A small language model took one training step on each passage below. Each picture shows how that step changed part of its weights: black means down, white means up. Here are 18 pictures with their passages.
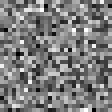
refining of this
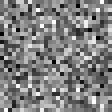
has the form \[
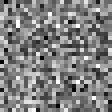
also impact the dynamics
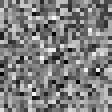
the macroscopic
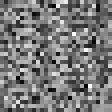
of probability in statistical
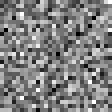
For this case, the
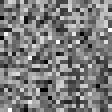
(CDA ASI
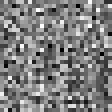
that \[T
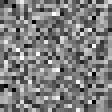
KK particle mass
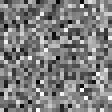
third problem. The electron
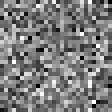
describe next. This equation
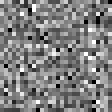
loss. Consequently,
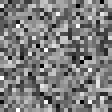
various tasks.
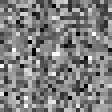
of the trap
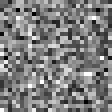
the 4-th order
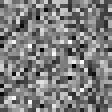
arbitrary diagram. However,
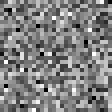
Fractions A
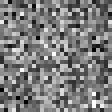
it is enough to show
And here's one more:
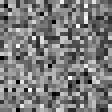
above, we find that
